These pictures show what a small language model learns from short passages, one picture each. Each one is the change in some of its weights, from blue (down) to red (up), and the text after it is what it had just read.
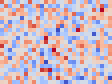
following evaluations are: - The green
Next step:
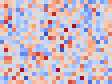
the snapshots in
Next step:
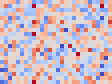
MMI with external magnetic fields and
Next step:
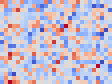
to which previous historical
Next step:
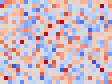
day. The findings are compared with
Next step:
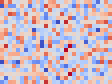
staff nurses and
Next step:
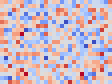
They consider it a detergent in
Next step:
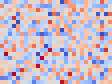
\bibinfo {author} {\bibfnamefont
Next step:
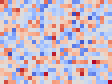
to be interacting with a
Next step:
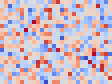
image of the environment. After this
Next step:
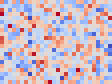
4.) The teachers
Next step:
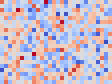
for light polarization parallel and
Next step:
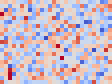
Eq.~(\ref{c}) and the
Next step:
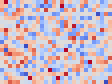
and highest at the plane
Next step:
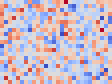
mass were excluded due to high
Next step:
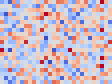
\subsection{Regime Change
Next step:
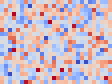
the PMNS flavor
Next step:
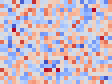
the technique of noisy
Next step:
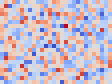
life for the people and the
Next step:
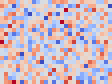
37 patients suffering from
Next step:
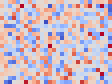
OF INTEREST The
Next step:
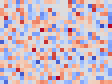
conservation efforts. In
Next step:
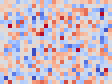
trainers/coaches; at
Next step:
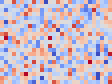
the Lie-Poisson
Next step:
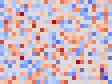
densities of 4.37,
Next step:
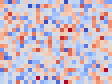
list so that patients can arrange
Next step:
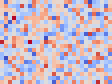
VIVID 9),
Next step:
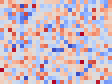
The first step of thin film
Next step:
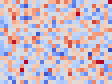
have found, it can be
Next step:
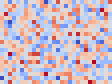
consists of the following components:
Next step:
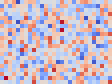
Systems and Informatics
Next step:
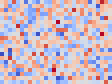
the context of manufacturing
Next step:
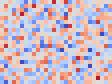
storage cylinder,
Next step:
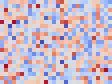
the cryofuge is
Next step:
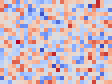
articles. This approach, while
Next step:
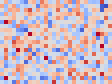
(Bolton, Chen and
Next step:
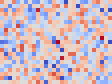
the state notation introduced in Fig.
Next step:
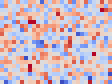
2D, was theoretically
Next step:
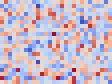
Comparison between the theoretical and measured
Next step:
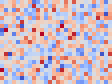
H$\alpha$ narrow-band
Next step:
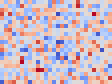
These conflicting mechanisms are
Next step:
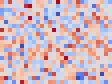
remaining observed emission longitudes are
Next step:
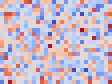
Variables Yes No P.
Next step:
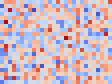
introduction of effective management technologies
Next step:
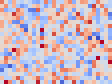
in the scattering experiments. }
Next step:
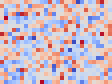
motor neurone
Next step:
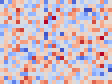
uniaxial anisotropy
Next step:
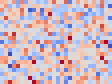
use of digital technologies to create
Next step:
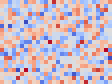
time, these channels will be used
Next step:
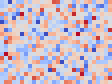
where only the~uncertainty that
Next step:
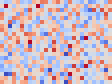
anomalous quantum Hall
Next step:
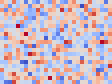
the continuous data, the
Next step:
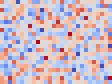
consider software effort estimation problem using
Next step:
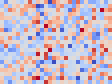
Case Reports.*
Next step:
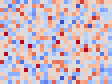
a brane with tension
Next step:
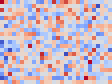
it is appropriate to pay particular
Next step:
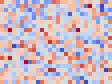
this study. Group 1 received
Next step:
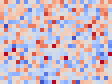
design with three replications. The maximum
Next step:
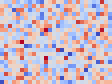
graduate, or industrial training
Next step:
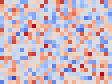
and will therefore not be summarised
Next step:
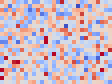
the factorization, fragmentation and
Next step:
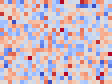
very difficult and expensive in terms
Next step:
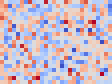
& Ward, S. C.
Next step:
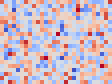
presence of a suitable UV
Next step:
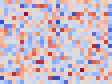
output, research impact, learning environment,
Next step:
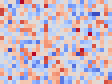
- PROcesses &
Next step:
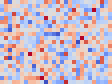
as simple control with sigma-delta
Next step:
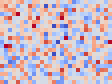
a clearer definition of the
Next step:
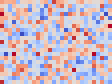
profile, which was in parallel with
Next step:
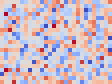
nodes were exceptionally difficult to
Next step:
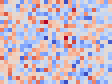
as they are used just once
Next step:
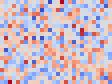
and collect part of the
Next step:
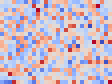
In B-mode, a
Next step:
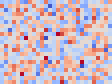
rough joints than for
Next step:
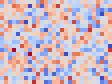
finite-$T$ retarded
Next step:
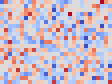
under-nourished Iranian
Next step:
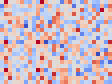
Starting from the fluid equations
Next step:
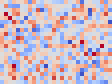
redshift arises due to
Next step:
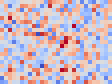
the positive evaluation of the propositional
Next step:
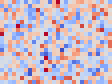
the $\RC$ operation
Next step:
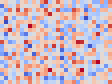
of a target, a set of
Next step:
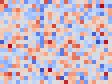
to investigate the relationship between
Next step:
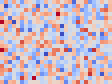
Article Review Form was developed
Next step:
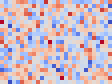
visualization tools insufficient. We
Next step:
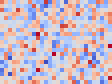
for geometric effects. A random distribution
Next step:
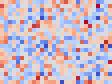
delivery network in the organic
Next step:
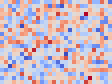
The dataset is of use to
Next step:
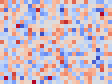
the literature \cite{LG},
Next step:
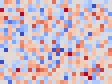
change. We hope that applying
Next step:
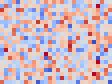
exposed through the NBI but
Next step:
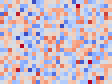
Studio Mobile HD*,
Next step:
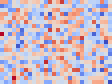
and halva, in
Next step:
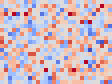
2: Current Education
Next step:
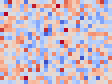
of desserts Alina
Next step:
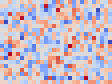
now differentiate to turn the
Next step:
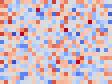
was observed. The highest
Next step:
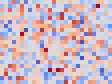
natural time period of the buildings
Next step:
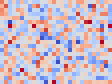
just for validation purposes. In
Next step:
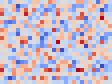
may (and often, do) lead
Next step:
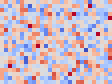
problem: Here we present a rare
